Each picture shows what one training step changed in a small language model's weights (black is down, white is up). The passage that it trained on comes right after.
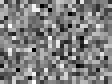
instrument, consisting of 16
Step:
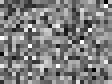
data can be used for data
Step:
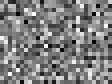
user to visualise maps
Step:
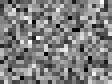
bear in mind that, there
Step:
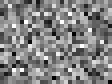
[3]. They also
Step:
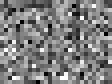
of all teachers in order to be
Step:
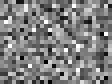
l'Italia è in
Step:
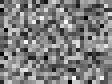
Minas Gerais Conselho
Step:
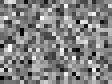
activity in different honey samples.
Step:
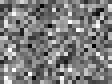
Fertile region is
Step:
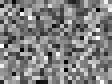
a format that can be read by
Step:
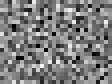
связи также может
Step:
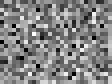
fenomenning paydo
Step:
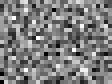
de achar coisas similares
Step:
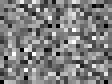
Nyoman Mastiani
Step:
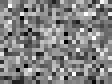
where a large number of workers
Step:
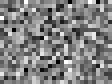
N. Erkin Vohidov
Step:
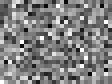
o'rish vaqti
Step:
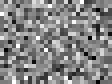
каждого от 200 до
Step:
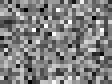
model of thinking that was both
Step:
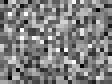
during the emergency occasioned
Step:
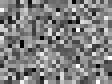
promised to create a female
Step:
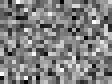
independence and societal
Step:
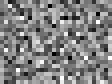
vernetzt -
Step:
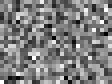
were performed using the Statistical
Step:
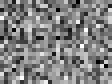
psixologik jihat,
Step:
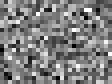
variable computed for a focal
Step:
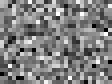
physical parameters can be measured with
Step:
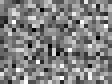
opvatten als het
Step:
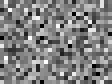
know how to take care of such
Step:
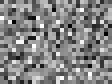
ruxsat etildi.*
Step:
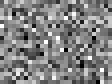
environment; therefore, they do not
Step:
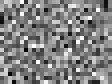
бир шароитда
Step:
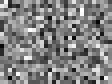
cualificación de los integrantes
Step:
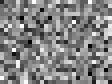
3). Schliesslich
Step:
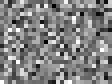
\times A$? Vector
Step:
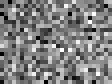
50 min jigsaw activity,
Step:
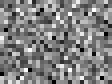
individual characteristics of children. The primary
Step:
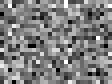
Майоров //
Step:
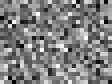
were not suitable for the study
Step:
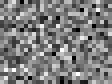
has decreased in 1998 by
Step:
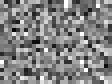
est confronté à
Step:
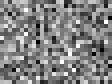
this method to our rule-based
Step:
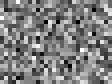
ore) from Analytisk
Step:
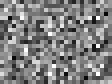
written sign language which
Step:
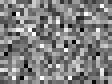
method: To understand crop
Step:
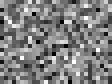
As fraternidades têm
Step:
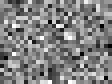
8 de dezembro de
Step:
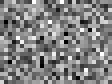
we conducted a primarily
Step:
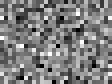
beradi. Ushbu
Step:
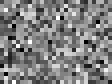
framings is the design of
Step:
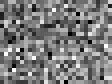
notes could be extended because their
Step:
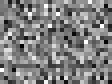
Interactions Version: 1
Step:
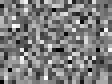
Debe existir una
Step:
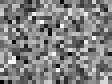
impact damage mainly consists
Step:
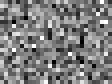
материала на ниже
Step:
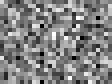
Ahamat, Hassan
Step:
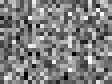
and further increasing it only results in higher
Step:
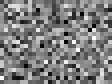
could mean a very frustrating
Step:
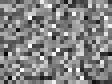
hypothesis (H8).
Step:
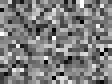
[3], which is to impose
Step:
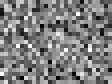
bo'lib, havo
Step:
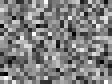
consider the EU that is identical
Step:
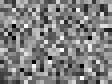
mg) was dissolved
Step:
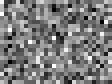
The material from Mauritius
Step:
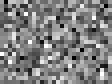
infrastructures like
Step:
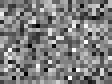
leader of the Digital Age
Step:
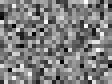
the underlying drivers of
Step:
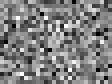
Head of DCEC,
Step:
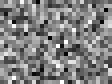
Крім того,
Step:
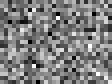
large reads might be products of
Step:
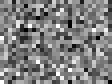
The Dworkinian idea
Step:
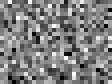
the majority were diagnosed
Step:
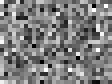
Currently, its
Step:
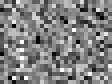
same user has logged in and
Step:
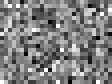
utilizado pela população e que
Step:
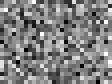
encompass elements such as
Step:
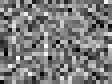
Learning können
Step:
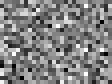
the active powering board.
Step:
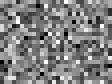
Sustainable Finance:
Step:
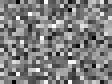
группа) и
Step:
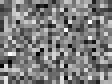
stiffness is reported for
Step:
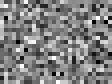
promise, the absence of
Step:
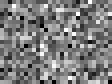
*the curriculum for education
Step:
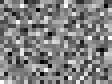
distribution line upgrade,
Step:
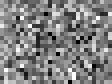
una influencia importante en el
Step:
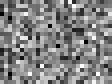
and internet access. No significant
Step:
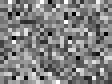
crop pests. All these lead
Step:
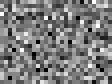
del mundo con menor avance
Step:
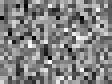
of CO_2 can reach as
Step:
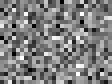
process of Master's
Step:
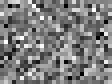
Sinais. A cena foi
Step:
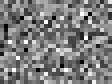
socializa propostas
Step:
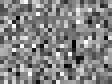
the IF's structure.
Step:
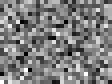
the affected area. Some of
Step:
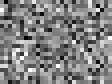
vary from one author or one
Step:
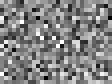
płaci się za
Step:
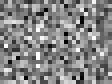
y la lleva a una
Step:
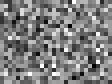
ilgari yashab
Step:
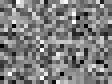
avgustda, hamda
